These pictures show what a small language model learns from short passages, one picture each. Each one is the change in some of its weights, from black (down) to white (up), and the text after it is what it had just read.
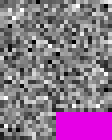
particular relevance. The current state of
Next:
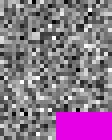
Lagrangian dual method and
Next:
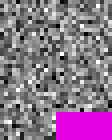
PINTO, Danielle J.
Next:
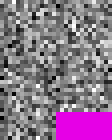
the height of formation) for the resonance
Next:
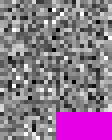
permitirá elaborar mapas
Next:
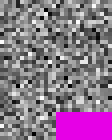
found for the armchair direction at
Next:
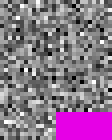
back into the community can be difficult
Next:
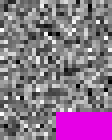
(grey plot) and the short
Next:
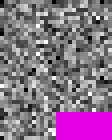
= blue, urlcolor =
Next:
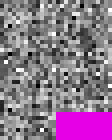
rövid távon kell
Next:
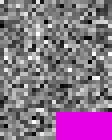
the high-temperature phase, where two classes
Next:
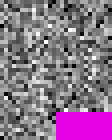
the present paper discusses working and performance of the
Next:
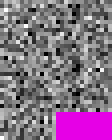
Technical and Theoretical Literature –
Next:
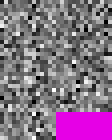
s: sud; n: nord; e:
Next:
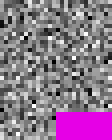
also supported by large negative values of
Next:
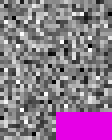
of backgrounds which make both the
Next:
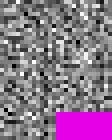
selection and data analysis} We carried on a
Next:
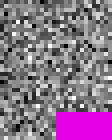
also problematic since they were different from
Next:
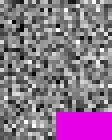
is set, and people in charge are set
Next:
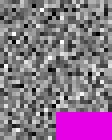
we checked the blood pressures
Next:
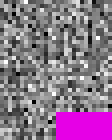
pada prestasi santri.
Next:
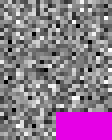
leverage of financial performance in energy sector
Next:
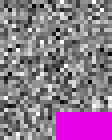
decreased by about one order of magnitude within
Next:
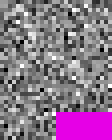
scene can be adjusted in real time
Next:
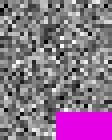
about 35 mg. A heating rate of 5
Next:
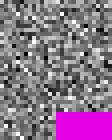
optimal augmentation function is highly
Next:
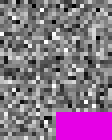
\begin{center} {\Large{\bf
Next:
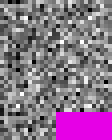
Cronbach alpha to determine the internal
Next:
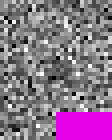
resultados. Nessa revisão,
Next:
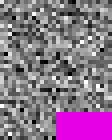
dialogue. The Mystical experience
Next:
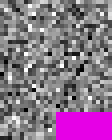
Career Researcher Award scheme
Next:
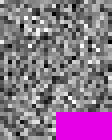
moves through space, water clusters
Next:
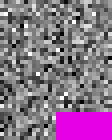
from 0.14 to 0.2 s. Figures
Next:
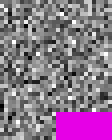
agricultural sector is dependent on
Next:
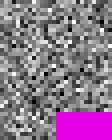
geometric distance at the optimal measurement
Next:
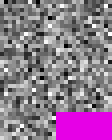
transmisión 114 Piñón de
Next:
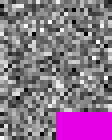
carena longitudinomedial
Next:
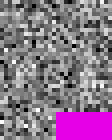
or the community. There are many
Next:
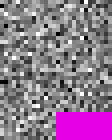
Lyapunov Exponents for the
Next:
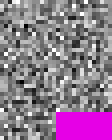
и брать на себя
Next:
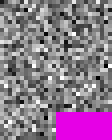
discs were measured to facilitate
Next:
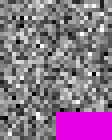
basis are: $\boldsymbol{\Gamma} =
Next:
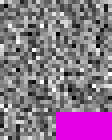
hajmi kichik; -
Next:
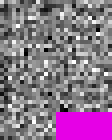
comparison between PENELOPE
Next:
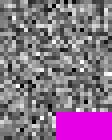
iborat. Unda fikr
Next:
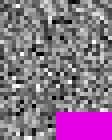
course. Specifically, the final
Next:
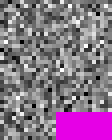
the case where the singlet does not acquire
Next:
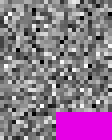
bisa dilestarikan
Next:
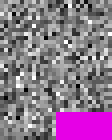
on the writer's ability to choose
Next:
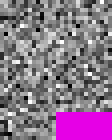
based on a cross-validation approach and found
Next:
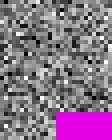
quadro ético e legal; -
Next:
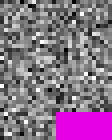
propagating along a vortex line in
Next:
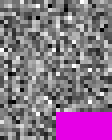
physiological conditions (ie. pH 7),
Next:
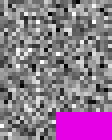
$L_\mu$ is the lattice length
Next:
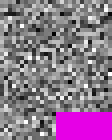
of the third-party Jina
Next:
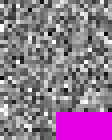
км и в течение 58
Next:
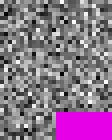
loose bounds on it and $\delta$
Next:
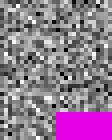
los actos públicos presentados por el
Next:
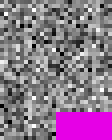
Description Count Percentage
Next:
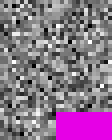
position on the landscape of
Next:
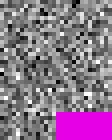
of Europe as part of research on
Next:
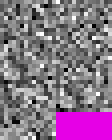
corresponding fused transfer matrices:
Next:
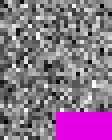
0.238$, in very good agreement
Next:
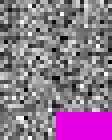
exchange processes. RR, FVC
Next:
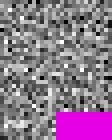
lo que implica un cambio
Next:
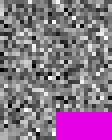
ageing genomic resources: new
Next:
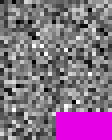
filter. \subsection{Interstellar
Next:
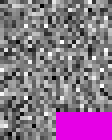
what times of the day are they most at
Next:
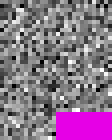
gradiente conjugado para
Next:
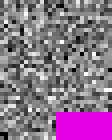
each method trained with known specific and blind
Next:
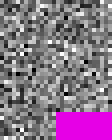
do território**. 2011.
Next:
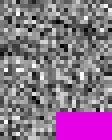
acompanhar tendências
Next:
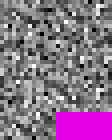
sightlines. We proceed with a new
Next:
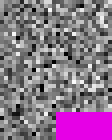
that passes through the connector has its
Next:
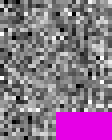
1 октябрдан
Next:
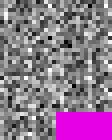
de material é facilmente
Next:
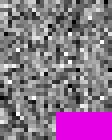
Following the ideas of Paul
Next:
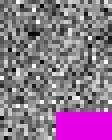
tartibi boshqa
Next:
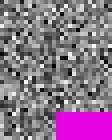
0.003$) were significantly associated with
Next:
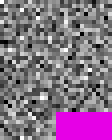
Stratejisi, Hazar
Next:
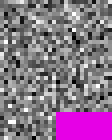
It has to be structured in a way to
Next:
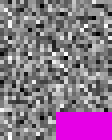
ключові показники
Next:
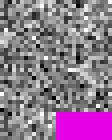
public health apart from environmental conditions
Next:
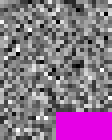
Processing", Polymer
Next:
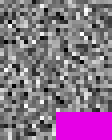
was born in Mecheria,
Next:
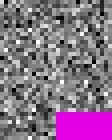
xususiyatlarga ega:
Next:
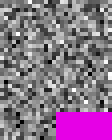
data processing [6]. We believe that the
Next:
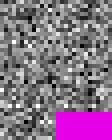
YECHIMLAR VA
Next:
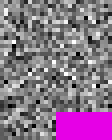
Electric power effects are described when using
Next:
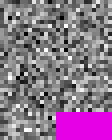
product concerns or shifting consumer
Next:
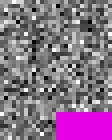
sifatida talqin qilib,
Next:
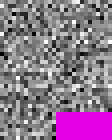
of school Low Moderate High
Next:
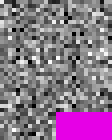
components of the moment to the components of a
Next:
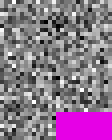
used if they are not located conveniently from
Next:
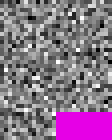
optical, electronic, or mechanical
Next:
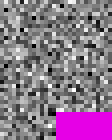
подход к решению
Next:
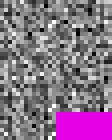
shtatlarda bunday
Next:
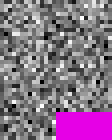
line are the parts of the parameter space where the
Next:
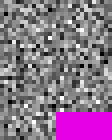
gets confined or trapped with increase
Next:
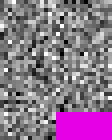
de glicogênio disponível
